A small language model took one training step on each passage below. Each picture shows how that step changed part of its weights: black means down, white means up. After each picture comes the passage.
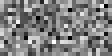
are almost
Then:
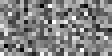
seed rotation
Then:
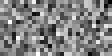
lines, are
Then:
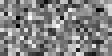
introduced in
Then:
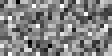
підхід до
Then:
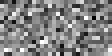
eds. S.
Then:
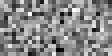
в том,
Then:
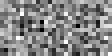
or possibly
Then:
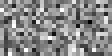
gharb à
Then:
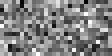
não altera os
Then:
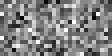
added to the
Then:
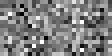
en escalas
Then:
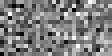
and datasets
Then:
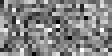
The growth of
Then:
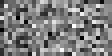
às questões
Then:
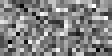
loss for 54
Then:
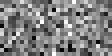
Bu borada
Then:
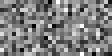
the formation of a
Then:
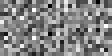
and shine in
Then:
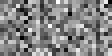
theory into the
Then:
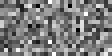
considerando seus
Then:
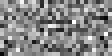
is also given. An
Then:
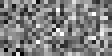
$\Psi$ to
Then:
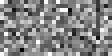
Therefore, the
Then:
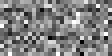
point spread function
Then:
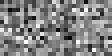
objetivo do
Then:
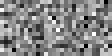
vital signs of
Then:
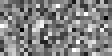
якого повне
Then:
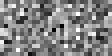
be useful only
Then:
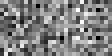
paciente no
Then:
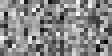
do not require to
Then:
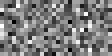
и износи
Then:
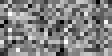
is correlated with
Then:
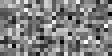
significant variation of
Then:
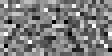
про автора
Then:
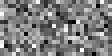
quotes were
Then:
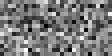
entre agosto de
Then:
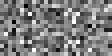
из одного
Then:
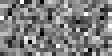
реакції на
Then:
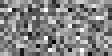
m \ge 1
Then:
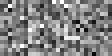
applied to the
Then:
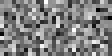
line corresponds to 1
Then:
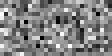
equation comes from
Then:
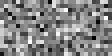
to fix the
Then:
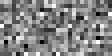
no order effect,
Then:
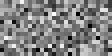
degan ibora
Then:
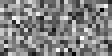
in analogy to
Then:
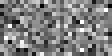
per Chatbot
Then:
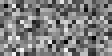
ČR v
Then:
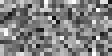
constant $\phi$,
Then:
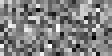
To attempt
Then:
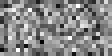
aprender com
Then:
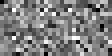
yerlari mos
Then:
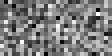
a volumetric
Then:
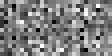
com o ensino
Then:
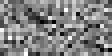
a larger
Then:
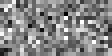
on the bubble
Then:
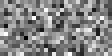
depends on two
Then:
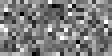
GRB. The
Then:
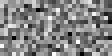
We refer to this
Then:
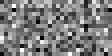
Jati Diri
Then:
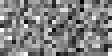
the following:
